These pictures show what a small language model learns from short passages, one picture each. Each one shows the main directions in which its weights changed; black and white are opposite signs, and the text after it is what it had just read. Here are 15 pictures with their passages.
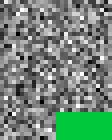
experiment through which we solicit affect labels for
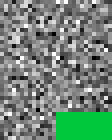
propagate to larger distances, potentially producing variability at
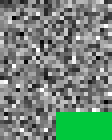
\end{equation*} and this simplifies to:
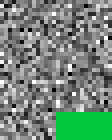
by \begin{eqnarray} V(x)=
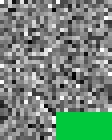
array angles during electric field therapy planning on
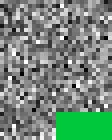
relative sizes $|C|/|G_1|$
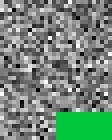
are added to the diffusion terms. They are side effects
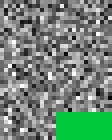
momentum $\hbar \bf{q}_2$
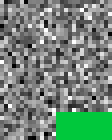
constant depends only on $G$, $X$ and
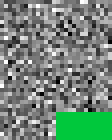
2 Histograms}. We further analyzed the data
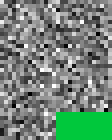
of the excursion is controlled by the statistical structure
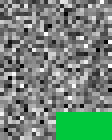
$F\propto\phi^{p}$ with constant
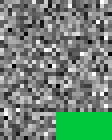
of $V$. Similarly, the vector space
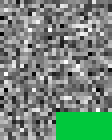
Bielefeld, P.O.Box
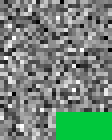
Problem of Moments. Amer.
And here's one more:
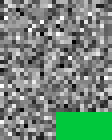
cypherpunk anti-government
